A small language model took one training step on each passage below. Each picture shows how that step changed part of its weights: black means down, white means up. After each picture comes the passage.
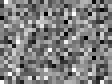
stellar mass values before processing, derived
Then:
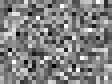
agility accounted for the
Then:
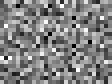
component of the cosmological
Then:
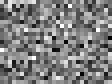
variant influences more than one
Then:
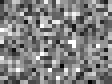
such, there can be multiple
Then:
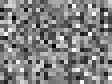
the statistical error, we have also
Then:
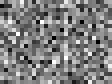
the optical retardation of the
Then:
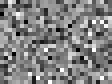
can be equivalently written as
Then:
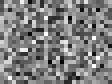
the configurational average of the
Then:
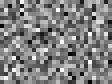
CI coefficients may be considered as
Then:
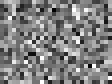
at high velocity. Although the
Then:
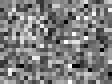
by preparing the materials in
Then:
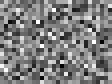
under a deformed gauge
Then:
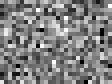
used to accomplish this
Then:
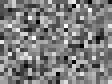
use, as many societies
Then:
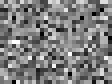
the principles of ecological
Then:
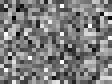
for squared concurrence,
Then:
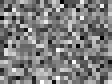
Metaverse?** - The
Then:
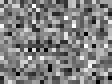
snapshot of the
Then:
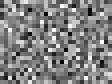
jet power is significant and the
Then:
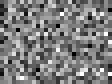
and frequency gaps are characteristic
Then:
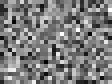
and its best-fit
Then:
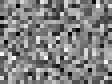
The latter value corresponds to the
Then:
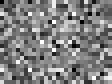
homogeneous plaque at the
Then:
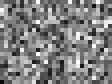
row (g row)
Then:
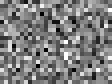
the BCL force field
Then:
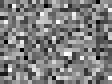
Defense' implementation period
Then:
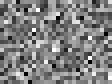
is greatly improved.
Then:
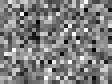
binary variable indicating concordance
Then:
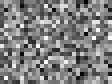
frequency of infection per year.
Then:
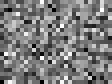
acceptance [15].
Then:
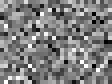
+ on-line version:
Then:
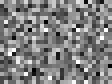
to ensure clarity and
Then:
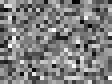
the shape anisotropy.
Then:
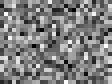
cool loop system for three different
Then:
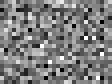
in the previous examples, the
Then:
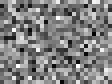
to be selected $M$ ,
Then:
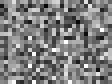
to boost the bulk of
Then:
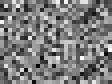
a prohibition and the sector
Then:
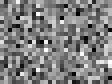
Academy of Finland
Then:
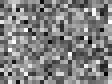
an additional gaussian component to the
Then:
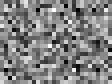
economy & innovation No
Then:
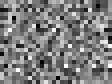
the corners of square and
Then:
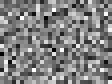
occurs during summer.
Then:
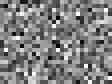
kernel matrix stability through the
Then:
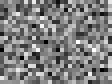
without feedback. Only a
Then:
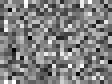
field theory} (EFT)
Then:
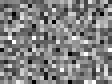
going to study and review some
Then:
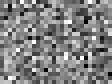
Business Intelligence, the
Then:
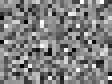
results showed that the accumulation
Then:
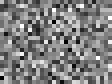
peeling forces can exist
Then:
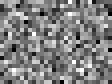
rather difficult. This is due to
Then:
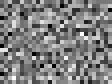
Tourist numbers crossed
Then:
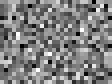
from the LSC bound on
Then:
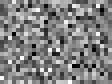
to note a shift in the
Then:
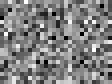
intensities differ only in the
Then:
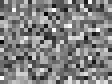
engineering module governs
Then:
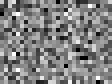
can be possible. The second experiment
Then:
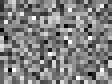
which may result to protest.
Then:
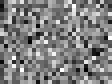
and a new regime appears on
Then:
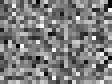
Alignment of the prober
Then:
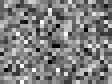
it ends with a final
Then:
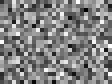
BN, produced from the same
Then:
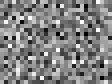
In this regard, it is
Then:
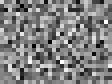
of infections for Italy
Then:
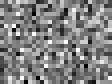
two decades ago,
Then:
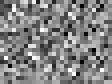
she takes leave forever
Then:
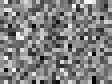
the metaphor of
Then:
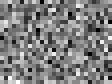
focusing on initial encoding
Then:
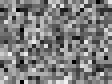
in various fundamental applications and
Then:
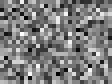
{\em Lecture Notes
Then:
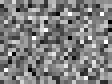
to establish and maintain relationships
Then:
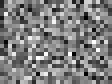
$\rho_0$, and the
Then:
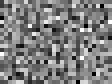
pilot plant aligned
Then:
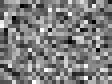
as \begin{eqnarray}
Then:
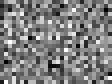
formulation we divide the
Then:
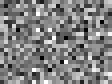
to enhance prognosis is
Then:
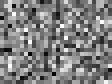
shape of the trap one
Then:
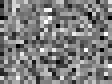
vital signs, the system
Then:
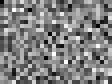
A stable base is the
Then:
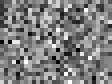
and received the attention of researchers
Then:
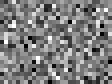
LVMM in patients with
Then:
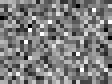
between addition of successive particles
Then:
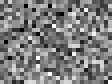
no potential conflicts of interest
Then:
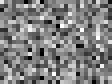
process* The pristine
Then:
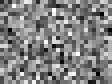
prolonged shelf
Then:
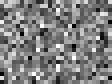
other parameters with two to three
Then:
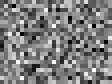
the observation time, is a
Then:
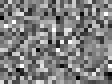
variation can be mapped from
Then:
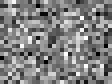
superpotential. It starts
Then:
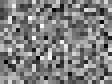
at the beginning of the
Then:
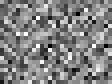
Senior Resident,
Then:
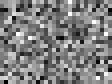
at the quantum level. The
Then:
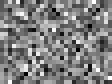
zero there --- see the discussion
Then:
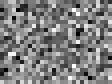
in different cases of background noise
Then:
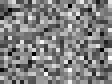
use the advance technology to
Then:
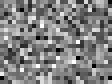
during the observations, for example,
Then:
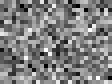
of JWST (R
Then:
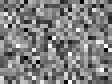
a Creative Commons
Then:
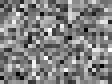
electricity exports, which have
